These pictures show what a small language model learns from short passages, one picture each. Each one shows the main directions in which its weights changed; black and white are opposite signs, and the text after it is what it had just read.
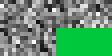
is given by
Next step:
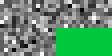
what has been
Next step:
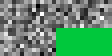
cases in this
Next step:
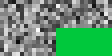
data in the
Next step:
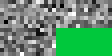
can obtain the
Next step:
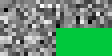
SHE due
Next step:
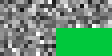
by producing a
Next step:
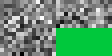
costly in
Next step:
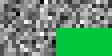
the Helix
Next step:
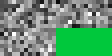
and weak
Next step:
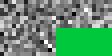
These values are in
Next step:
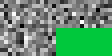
contend that
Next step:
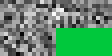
the allocation
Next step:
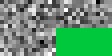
by S.
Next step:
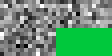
this case we
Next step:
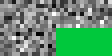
the problem.
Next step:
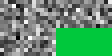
developed by other
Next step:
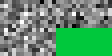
absent. This
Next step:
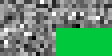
the SM.
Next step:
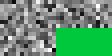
are measured in
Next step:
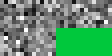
observation is the
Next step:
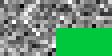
a ``dark
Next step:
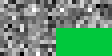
evolution of a
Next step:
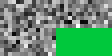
of selected
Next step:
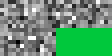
thermal processes
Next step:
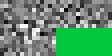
sequel we
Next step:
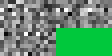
no additional
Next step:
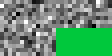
twice the
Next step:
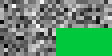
Our work
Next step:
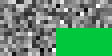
of X-ray
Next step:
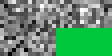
layer, all
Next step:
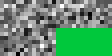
of TIA
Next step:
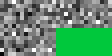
an average over
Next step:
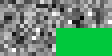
the gauge
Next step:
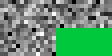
a pixel
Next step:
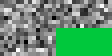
sites are
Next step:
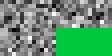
the best.
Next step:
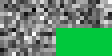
seen from
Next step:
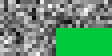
gap between the
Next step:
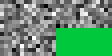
research at
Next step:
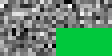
mechanical power
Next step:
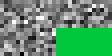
the underproduction
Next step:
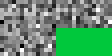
other policy
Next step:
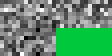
by the poles
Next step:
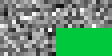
particle density and
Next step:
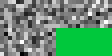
of more complex
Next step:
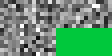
study the structure of
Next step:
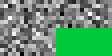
it is found that
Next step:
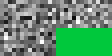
between different atomic
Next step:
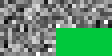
provides a
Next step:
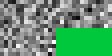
as a set of
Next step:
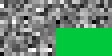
we overcome
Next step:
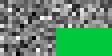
information enabling
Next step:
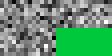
starts around
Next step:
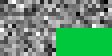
power without
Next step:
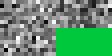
action may be
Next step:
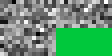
above plots
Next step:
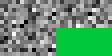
\nonumber =
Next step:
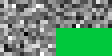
scheme the
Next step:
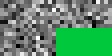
describe the density
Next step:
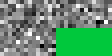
problem is a
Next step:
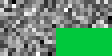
paths are
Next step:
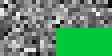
The estimate of
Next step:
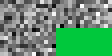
the electric field
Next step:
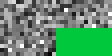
of multiple
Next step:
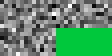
pion pole
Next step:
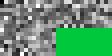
metric for any
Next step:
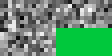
prominent example
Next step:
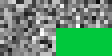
of samples
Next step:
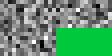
as suggested by
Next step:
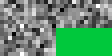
theory of random
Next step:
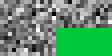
pion (in
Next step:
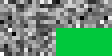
with joint
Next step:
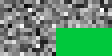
transformation acts
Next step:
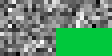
decay event is
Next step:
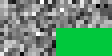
density of the
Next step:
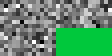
is going
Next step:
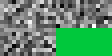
and in a time
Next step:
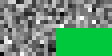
of phonon
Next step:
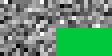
described context,
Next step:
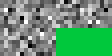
evaluated this
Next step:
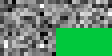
the numbers and
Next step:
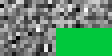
vector and
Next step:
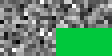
composed of three
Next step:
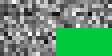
order to determine
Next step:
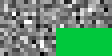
calculated by the
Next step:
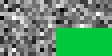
Coding is
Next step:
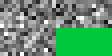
step. For
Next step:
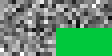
and a radius
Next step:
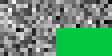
of panel {\bf
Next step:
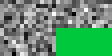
the parameter values for
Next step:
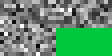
days after the
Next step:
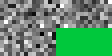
has been shown to
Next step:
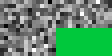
all baryons
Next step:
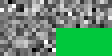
predictions in
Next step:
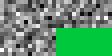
of sibling
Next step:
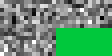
future data
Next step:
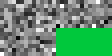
of a complex
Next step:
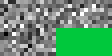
each having
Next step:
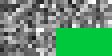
and elements such
